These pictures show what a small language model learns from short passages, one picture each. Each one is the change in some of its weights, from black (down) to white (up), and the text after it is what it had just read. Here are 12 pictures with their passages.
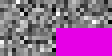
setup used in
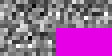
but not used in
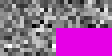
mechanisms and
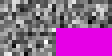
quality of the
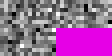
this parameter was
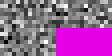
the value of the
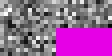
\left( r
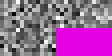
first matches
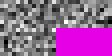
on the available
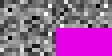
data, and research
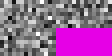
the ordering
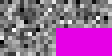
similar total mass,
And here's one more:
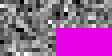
shows $B
